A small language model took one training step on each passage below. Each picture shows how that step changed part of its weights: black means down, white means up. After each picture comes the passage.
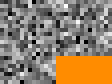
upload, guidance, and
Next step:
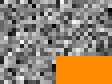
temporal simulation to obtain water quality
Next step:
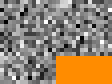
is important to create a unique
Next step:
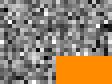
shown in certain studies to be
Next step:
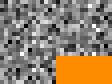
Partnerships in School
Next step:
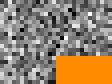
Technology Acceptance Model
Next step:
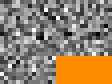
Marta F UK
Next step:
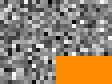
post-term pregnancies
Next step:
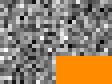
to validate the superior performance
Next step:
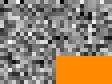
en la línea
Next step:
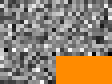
on the present investigation is shown
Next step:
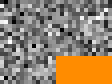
total enumeration survey was
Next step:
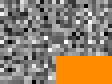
of significance Pre-test
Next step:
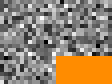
developed Carrot,
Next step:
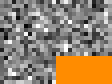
The hammer shaped
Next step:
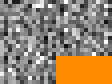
*Essays in
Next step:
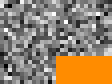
were multiparous.
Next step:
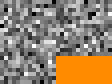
regular basis were reported more
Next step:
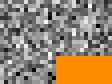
out that many desirable
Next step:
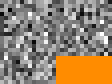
save a file that contains
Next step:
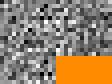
prosperity and
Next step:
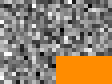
Los Angeles
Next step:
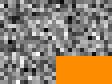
cumbersome resulting in
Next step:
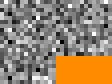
fuzzy factors) are not
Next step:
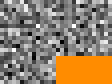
institutions, these publications are considered
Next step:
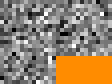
us when we go to a
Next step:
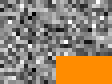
the use of predictive analytics,
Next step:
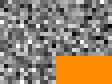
tourists who travel by themselves
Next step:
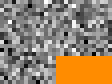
feather wastes are produced
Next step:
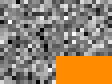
written texts of all
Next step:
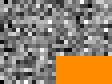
order to improve existing fake
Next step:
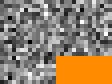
has a larger number of parameters
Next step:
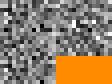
temperature, oxygen, and
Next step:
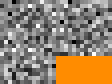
[19] argued that such
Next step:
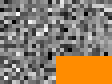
resources. 7. Focus
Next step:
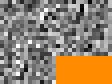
and ruled by
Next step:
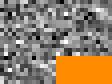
reports the isolation,
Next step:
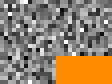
season**. It will be
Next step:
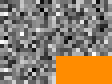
of the public. In
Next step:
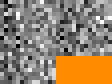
voter education? 38. To
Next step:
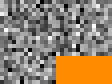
in the field with some of
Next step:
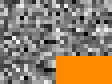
to analyze educational activity.
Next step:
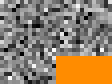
the jet flow which is
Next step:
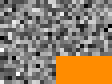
differences in the Cd exposure
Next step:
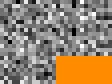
since that progress depends on
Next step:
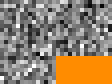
systems may correspond to our
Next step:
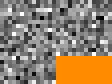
fingerlings, high
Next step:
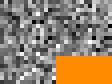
strategy in teaching Biology which
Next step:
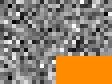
academic and social life. -
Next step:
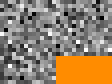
the control group and 15 of
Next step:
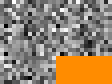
Background: Advanced
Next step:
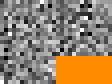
context, openness refers to
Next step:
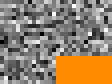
constrained Ward’s
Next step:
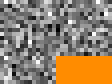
α_T and power
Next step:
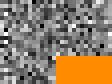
modules, and promote the
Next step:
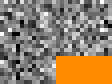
retail brokerage,
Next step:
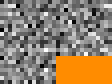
value for some products, but
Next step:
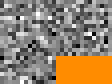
helpful to decide the
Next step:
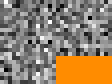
Customers are loyal
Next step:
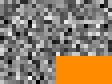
plastics in the ocean
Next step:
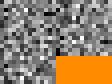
in student organization skills. Figure
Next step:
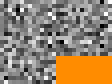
1 wk before N
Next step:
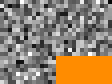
samples may be influenced by
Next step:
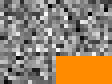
confrontation with the attributes
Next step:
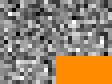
vaccine coverage to
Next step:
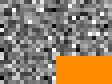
set in the STEP
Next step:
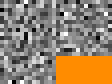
and concepts on internet which i
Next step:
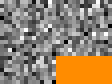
nature risk analysis, they require
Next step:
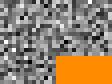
to gather information about students'
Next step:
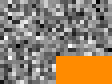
of femininity include managing
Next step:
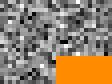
theorists stressed the
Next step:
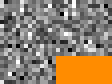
shows generator bus
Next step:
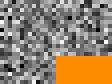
networks with deeper layers
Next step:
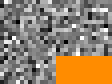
high. This paper aims to
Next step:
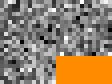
position. The four suture
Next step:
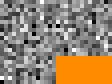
time -Continuous
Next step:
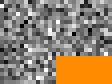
organize a variety of group
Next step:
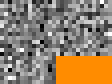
way to justify, and
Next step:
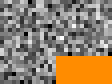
its interpretation and implementation during deployment
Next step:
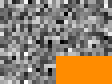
can clearly only be ensured
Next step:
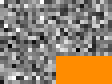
whereas the hemipenis
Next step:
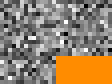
data about the relationship between
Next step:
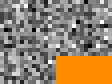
balanced, there is not
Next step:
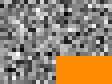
down-regulated in
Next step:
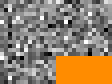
by the DSC curve within
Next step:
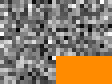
movement, and the composition of
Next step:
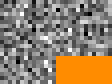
period, it appears that
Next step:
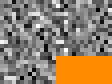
The population of the study
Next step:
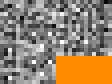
both quantitative and qualitative research
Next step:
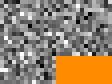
the size of a mould
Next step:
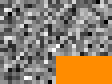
HERO IN THE
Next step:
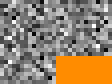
ELER coupled with
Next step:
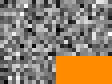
robust evaluation frameworks, it
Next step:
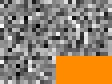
and To (control)
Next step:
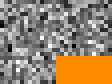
- (a) For all
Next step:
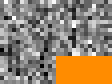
Use of QRIS Technology
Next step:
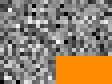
short time for simulations of impact
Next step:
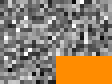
becomes dominant over thermal expansion and
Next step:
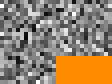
and specialists recognize that
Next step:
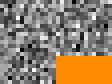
in Table III and the
